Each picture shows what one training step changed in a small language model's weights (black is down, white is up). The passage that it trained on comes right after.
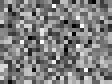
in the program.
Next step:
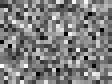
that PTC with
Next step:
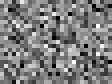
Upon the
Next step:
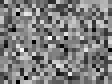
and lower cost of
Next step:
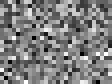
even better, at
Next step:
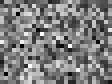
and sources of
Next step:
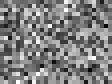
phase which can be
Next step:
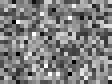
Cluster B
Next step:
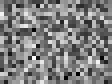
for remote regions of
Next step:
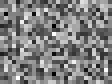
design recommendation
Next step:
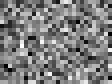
was added. The
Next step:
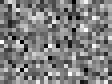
can help close the
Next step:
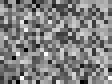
approved the final
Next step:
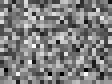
of employment and income
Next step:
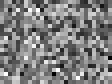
of two children,
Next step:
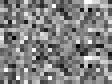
a quality health
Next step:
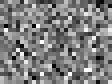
countries (28%)
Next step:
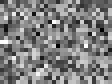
models can improve
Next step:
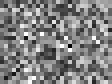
format and types of
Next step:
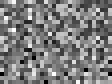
been previously investigated for
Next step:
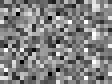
and oblique
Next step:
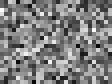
diagnosis, treatment,
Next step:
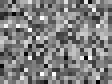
whether it be
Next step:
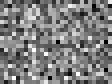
of? EHR
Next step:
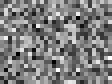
observed latency was
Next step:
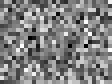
of work. The
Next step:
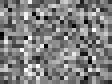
identification of the needs
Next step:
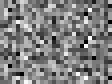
higher research productivity,
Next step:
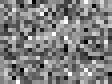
mention that this aspect
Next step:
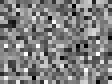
is involved in the
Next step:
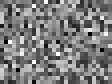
during the acetone
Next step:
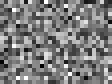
lower concentration threshold than
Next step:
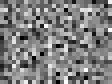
the adsorbent used
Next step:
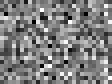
minimum inhibitory
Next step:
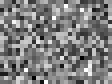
relative to the
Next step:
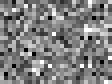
awe and
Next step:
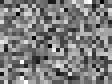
and informed on the
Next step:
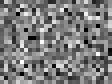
and their meaning.
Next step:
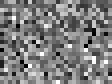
calculated value of
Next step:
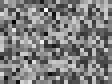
pathogens and
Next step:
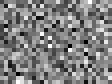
capacitors in the
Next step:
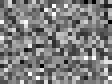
elevated CO levels at
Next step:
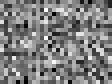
et al.,
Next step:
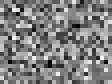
to be vertical at
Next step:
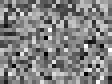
trays as a
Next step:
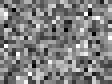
sustainability, are very
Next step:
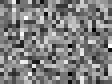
explored work-life
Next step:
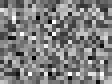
The generic concept
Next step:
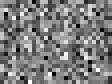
14. Regmi
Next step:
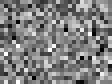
particularly among the
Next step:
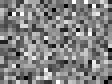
scattered pattern
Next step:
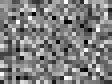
substance either biological
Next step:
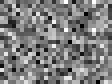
is more accessible to
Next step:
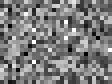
during the preoperative
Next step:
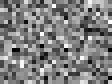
a need for optimization
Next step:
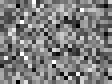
replicates per time
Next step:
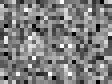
Society of
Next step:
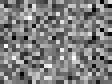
Institutional Review
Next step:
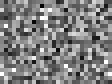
la mise en
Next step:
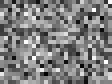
of circular water
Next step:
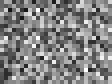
of view, one
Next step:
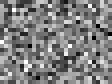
T, Plale
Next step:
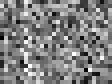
welfare of the community
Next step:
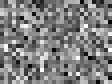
clinical cases.
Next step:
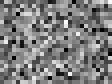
and other agencies
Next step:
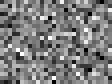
person is unable
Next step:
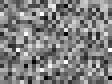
essential roles such as
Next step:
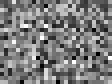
synthesized and
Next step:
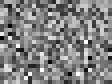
in India.
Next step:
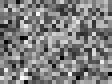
metadata provided by the
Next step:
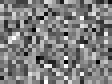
diagonal strut
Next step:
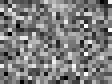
BY THE
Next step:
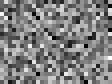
among university students in
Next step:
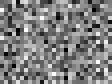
I address the
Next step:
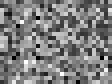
above mean sea level
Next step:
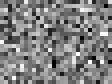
the adolescent
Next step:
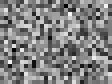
the feedbacks or
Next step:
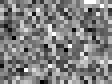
case or a difficult
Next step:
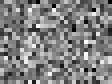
of Tribal
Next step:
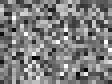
dry weight of
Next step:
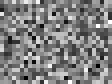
only influenced the energy
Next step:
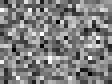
this spectrum,
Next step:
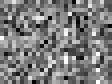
However, is a
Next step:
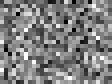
and preventive
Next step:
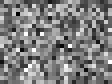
and coastal zone of
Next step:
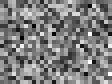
interactions equipped with
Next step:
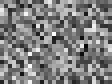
resistance to a wide
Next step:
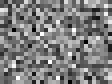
each entry,
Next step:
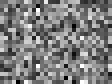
under the three chosen
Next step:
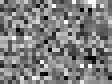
For a comprehensive
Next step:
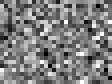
precisely because it
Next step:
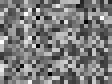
on the scale and
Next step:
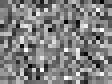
local clusters. The
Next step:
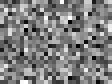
proximate analysis.
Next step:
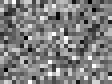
I declare that
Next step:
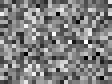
of interactive functionalities
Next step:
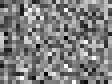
position of the main
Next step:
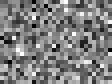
for : C,
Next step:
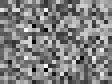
be motivated in
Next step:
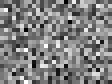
which satisfies the
